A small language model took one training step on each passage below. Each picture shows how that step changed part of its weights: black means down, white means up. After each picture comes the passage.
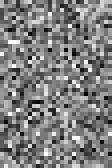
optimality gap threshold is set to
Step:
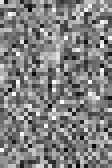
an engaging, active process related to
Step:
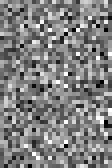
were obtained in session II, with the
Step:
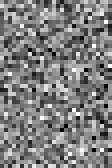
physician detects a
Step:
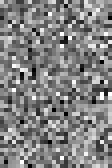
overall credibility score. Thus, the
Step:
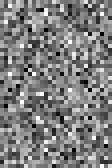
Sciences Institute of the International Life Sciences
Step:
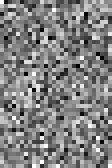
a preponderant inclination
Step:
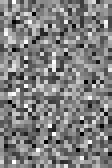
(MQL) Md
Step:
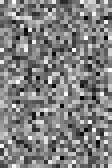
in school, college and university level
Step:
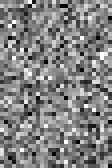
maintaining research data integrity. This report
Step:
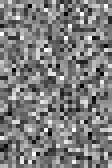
life experiences. Schools and universities
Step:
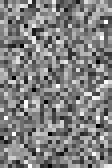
project, the visualisation capabilities and benefits
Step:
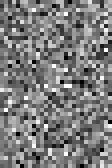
have become more frequent and severe, the
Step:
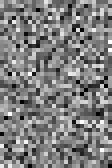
Understood in this way, legal
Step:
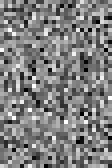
Although the use of the cloud may result
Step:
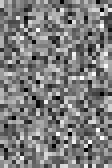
style. In the style of
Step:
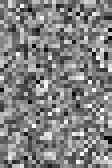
companies, compared to the textile
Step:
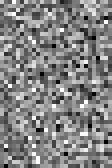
in health care begins with the research
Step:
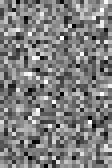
differential equation $$k_e
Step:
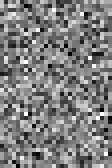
the more important in the current scenario as
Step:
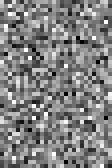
and solid-state results, as well
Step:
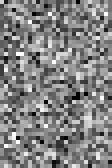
to a different word classes(one of
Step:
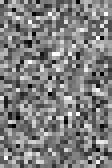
to the Bohr's Atomic
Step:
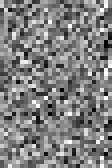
referred as the Biofield Energy Treated
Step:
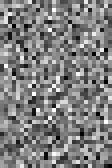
Scholer, Environmental Impact Assessment,
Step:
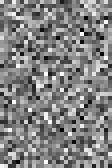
in both mothers and
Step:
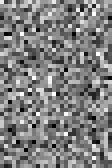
assets. The hotel industry could
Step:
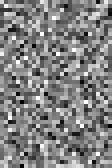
especially when he did it in front of
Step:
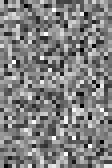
the dry season (Bowatte
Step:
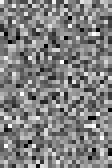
excluded from the study. Male
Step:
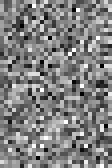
employee burnout, work
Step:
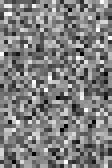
hydrophobicity. According to
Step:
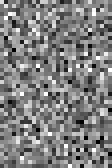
that of pure PVDF. Nevertheless,
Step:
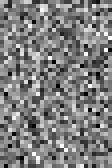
is consistent with the upgrading of
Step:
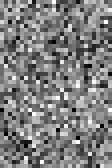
project participants 48 8.2.
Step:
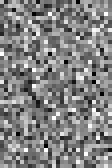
to the guidelines of the Declaration
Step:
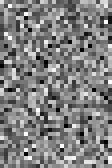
was found. In our study we found
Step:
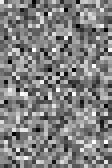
point has been set in the screen area
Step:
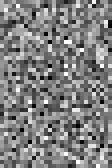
Skylab, a student
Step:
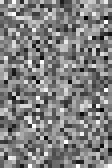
in this work, thermal fields in both
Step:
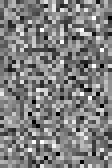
phonon IR/Raman
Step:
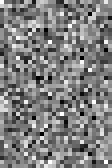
likely to be present as accidental
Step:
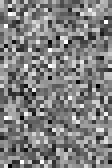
and survive Celie also has
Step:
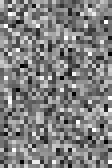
and analysis of communication protocols has been much
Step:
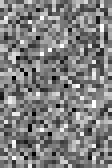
Biotechnology, Food Industry.
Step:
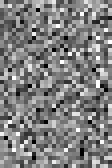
education and employer organizations. Although outside
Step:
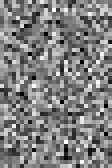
g FW) % Inhibition
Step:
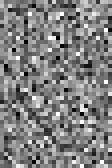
suggests that the cultivation of
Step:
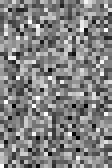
are used in ways that prioritise
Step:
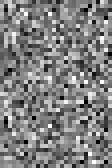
84 Kaliküla F
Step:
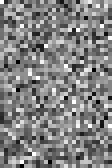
at different factor settings. Factor
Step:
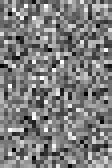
By the Maclaurin expansion
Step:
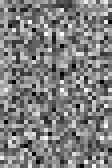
has provided support for both training in the
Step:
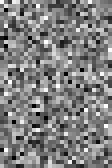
of people’s awareness to these existing
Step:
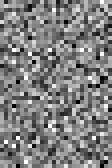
high transient voltages. Understanding
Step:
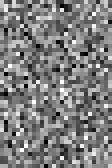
shuns the import of
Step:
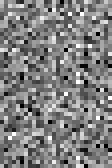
power, and is influenced by
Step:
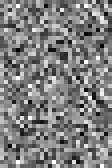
Va : **V**alidation
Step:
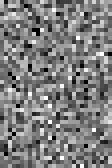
the sequences $q_n =
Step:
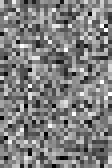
average human proportions and in general is
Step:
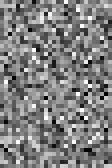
performances of both types of
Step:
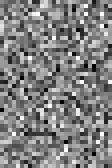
reconfiguration, which is hard
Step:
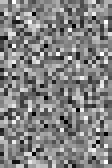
(Altai) mountain
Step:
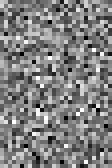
steps were established to produce the
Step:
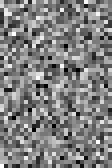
components, generally a hydrophilic
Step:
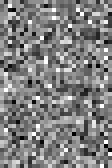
it is unsurprising that
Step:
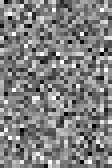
de pericard Nu
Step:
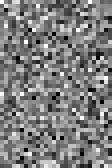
of cancers. Its
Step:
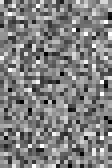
dashboard with the user is intended to
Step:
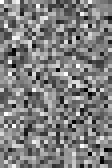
of children it exceeded the threshold values
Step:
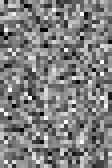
the problem of the a priori,
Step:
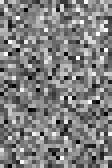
cluster and SDN has been performed.
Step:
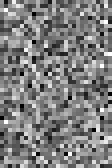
s, the third load is
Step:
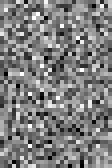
"building" predefined categories
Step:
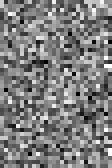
quality research publications in India [8].
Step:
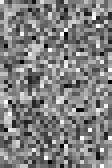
outlines, publishing options
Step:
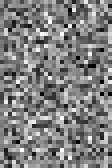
et al. (2020), commitment to
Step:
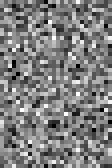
public fear and scientific debate.
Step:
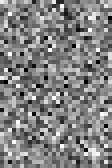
score following and analysing the errors.
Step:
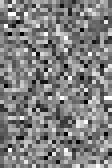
and linguistic downgraders aimed at
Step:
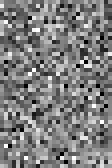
Furthermore, the dermal matrix was
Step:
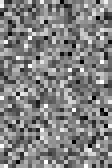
correlation with adjacent words and loss of
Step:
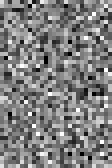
lead to success or failure to reach the
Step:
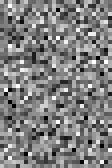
purposes. Instead of relying
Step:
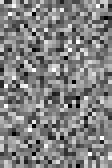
as a phase grating³. A
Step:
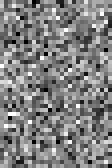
100 Hz according to IEC
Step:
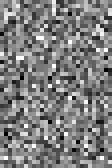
Maintaining sufficient water table level
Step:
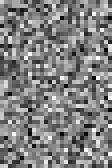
who are humane, concerned and
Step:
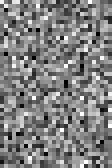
of financial services. Although there are some
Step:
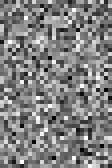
case of breeding and grassland
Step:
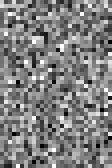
truly included as the challenge is
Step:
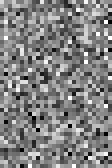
extract is reacted with sodium
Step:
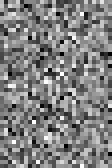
the analyses of their responses revealed that the
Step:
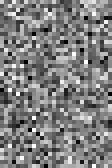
in urban areas (75%) had a
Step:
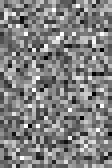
Nothus in regni frater
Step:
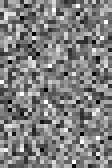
NG end-use points in the
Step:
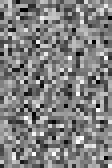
fracture were not included.
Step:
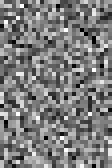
sector in many countries of the world.
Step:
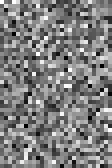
of Antiquities,
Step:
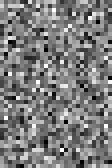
China in 1972 and the ultimate
